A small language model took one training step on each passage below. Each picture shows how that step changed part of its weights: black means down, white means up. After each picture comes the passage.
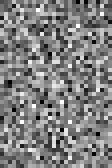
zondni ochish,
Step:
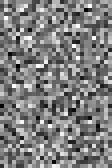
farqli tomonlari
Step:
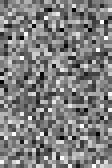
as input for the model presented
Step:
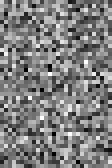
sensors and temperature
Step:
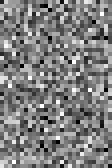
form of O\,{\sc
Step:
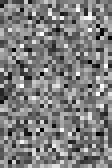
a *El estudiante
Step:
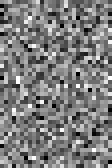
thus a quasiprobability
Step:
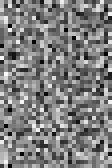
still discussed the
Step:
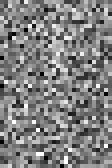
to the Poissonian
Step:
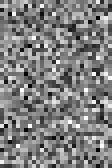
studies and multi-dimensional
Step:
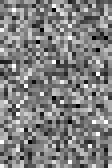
order to improve the
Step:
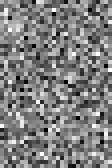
cu rezoluția
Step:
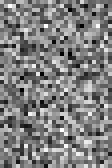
was recently done
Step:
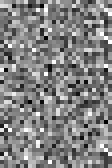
properties of systems in which the
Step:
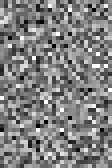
X-ray emission
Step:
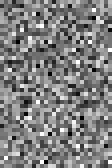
all carried at a
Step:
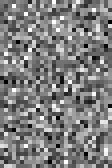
>3 tháng
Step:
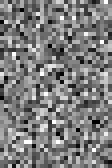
Dehnen, W.,
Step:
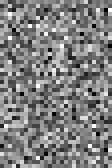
(VA), including
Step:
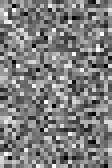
line, as free as possible from
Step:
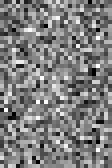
para conocer las horas
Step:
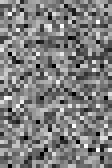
performed to evaluate the
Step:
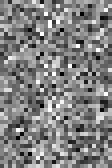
nesta edificação e no
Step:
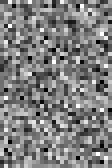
analisar criticamente as
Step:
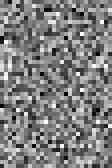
for decision support. In
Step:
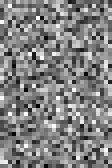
to the SF-MI
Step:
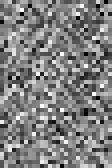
mumkin: -
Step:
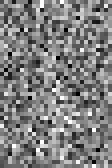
A identificação dos pontos
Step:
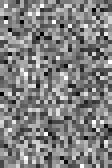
year with 95%
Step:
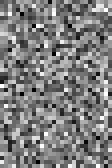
function (ACF),
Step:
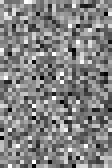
in turn is tied to the
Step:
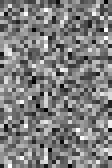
доступу :
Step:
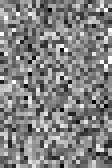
development of freight
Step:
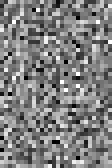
supports represent the different possible
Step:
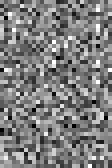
counselors. *The
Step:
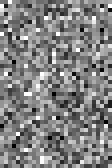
\ang\ filter for
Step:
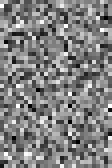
the spatial part of
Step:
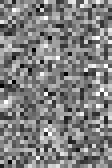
a half median, are
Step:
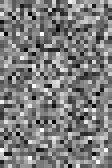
ação que a pessoa
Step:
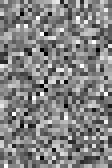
directement par la subvention
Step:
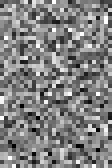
na sua utilização,
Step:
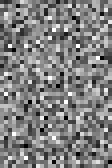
liberté fondamentale
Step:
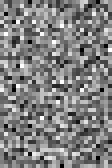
ikki davlat
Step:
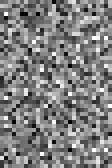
its fractions**. The Journal
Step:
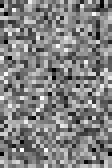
and servo, which could
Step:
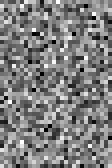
and $B_1$ is
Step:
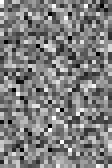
Rationalizability can be
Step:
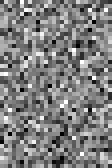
2 N is enough.
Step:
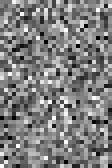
$N$ occupants
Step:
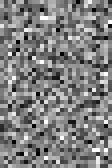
the thickness dependence
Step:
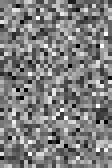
show fluctuations that are
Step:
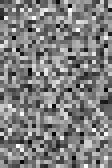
devisi sudah
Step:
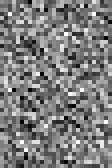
produced directly. This is
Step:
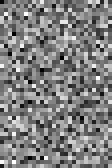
indicate the standard
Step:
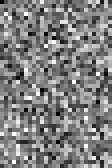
The mean and standard
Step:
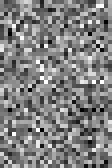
plateaus have been identified
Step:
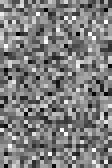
Full analysis & 98 &
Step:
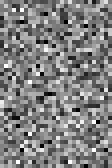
datasets in our
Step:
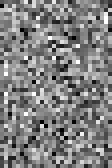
sua importância na
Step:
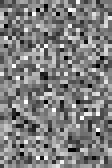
com a cultura local,
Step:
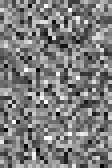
right hand side of
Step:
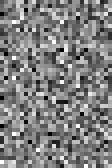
muammolardan biri
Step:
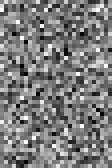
Salpeter equation)
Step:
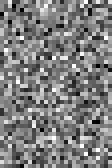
e os agrupa em
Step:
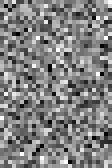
neural network, with
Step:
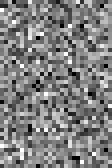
degan chuqur
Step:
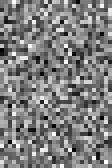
la dureté totale
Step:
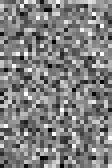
and $\tau_3$ have time
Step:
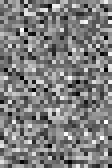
in steps of 200 K,
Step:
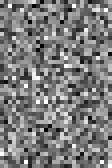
$B_2$ are two
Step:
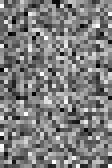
exchange couplings
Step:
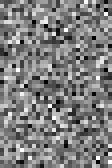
etiladi: Hukumat
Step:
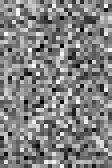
studies Vol. 6
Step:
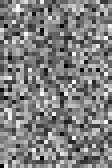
observable helium line in its
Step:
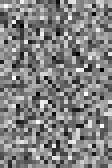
o‘z xalqi
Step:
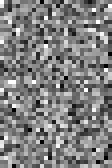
resulting from estimation errors
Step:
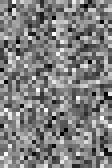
Therefore, in the
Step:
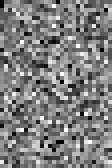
of Photovoltaic
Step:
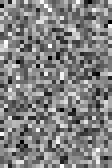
are formed in the thin disc
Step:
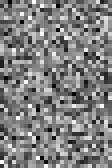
todos debemos
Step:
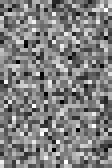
pointing directly to the
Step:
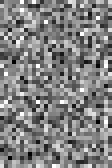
aim to establish such
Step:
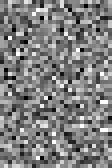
aux prédictions du
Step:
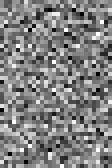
for the three dominant modes of
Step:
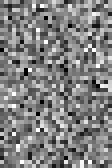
coloured lines are
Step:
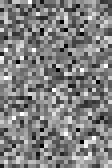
Support mutation: add
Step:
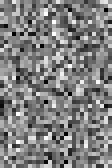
et du PIB en
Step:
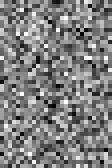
of the Skyrme
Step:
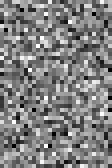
procedures that are
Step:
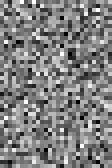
de acolhimento aos
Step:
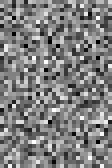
adiabatic time,
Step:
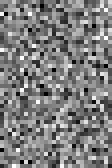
radius and $\alpha$ is
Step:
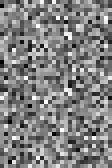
cada um à sua
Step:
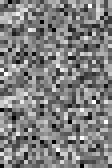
and upper bounds, we would
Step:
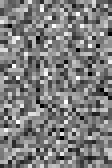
the time being we shall consider
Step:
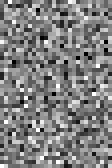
dengan para profesional
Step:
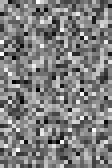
\cdot \varepsilon_i
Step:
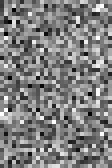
a participar deste
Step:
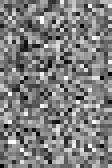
+ \mathcal{O}
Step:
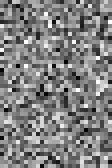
paves the way to the
